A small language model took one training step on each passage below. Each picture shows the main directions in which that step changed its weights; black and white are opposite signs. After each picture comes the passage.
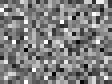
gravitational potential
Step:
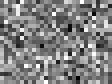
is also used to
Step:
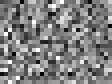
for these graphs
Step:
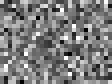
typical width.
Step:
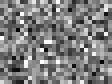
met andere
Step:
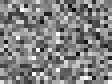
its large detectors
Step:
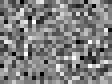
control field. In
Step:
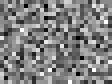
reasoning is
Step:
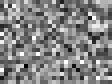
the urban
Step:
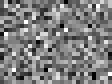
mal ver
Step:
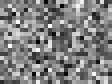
And this result
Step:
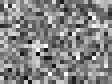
the losses
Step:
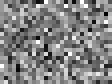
xil tus
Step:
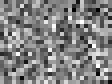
the surrounding
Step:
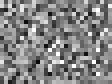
respectively. The
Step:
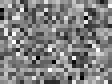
states as the
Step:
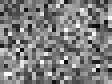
to the total
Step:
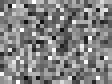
of soft
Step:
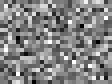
con la imagen
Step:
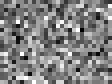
we can state
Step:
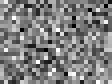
rate proof
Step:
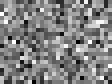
apenas um
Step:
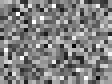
angular evolution of
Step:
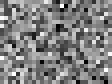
da novel
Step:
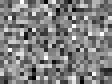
X and Y
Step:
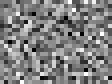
will block this
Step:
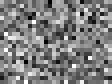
ve bilgi
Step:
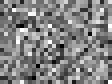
a força
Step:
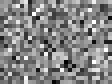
que a sua
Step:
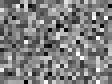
way similar to
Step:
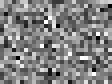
equation is that t
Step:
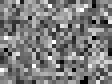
on $\alpha$
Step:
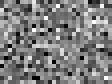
dan skop
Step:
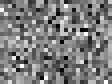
The new TCC
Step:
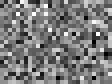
el trabajo que
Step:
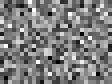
studied. The
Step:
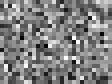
the RF model
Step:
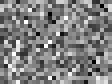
that the matrix
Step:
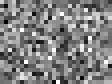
of profit per
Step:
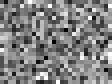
from a common
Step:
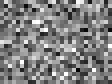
assumptions are
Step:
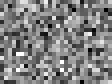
o aumento
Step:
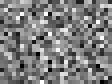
de las obras
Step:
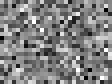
maximum electromagnetic
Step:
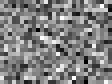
First, by
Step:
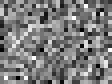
а также
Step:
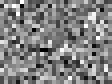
del Rock
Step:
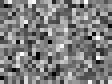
always a
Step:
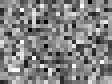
and Alexei
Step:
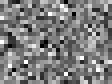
region indicates the
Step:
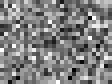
the current observations.
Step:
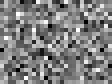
dar continuidade
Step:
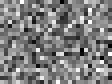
of State for
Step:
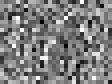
between the plates
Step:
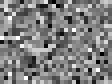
davlat va
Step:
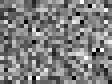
interrogar e
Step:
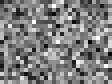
desirable for
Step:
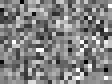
since the induced
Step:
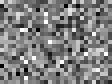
as arguments
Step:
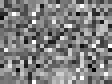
serie muy
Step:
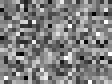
uma transversal
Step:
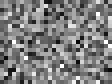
speech in
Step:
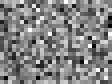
from a Common
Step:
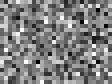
is modelled.
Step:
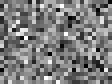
representative samples
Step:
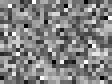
the thin disc
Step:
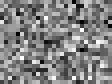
outline of the
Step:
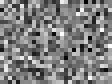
locality of their
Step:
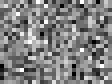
une réponse
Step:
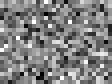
by banks of
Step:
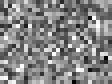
the electric field
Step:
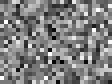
does a low
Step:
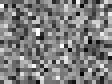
Nacional de
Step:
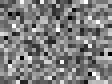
increase the inclination
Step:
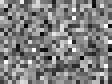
Mediação de
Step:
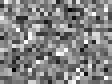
derived in
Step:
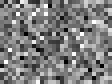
el de los
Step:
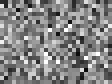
transverse to the
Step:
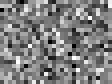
including averaged
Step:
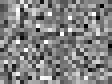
20% compared to
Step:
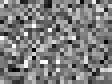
technologies and
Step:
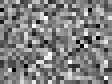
axis in
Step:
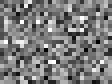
0$ exact results
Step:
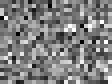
entre profissionais
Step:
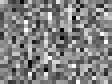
anualmente y
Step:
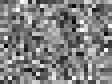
formulation of
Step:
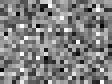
alternative to
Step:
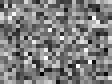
the Fermi
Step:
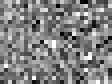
approximate (not
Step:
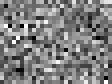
specific targets
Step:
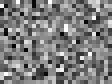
walk in
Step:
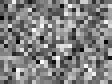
Here we find
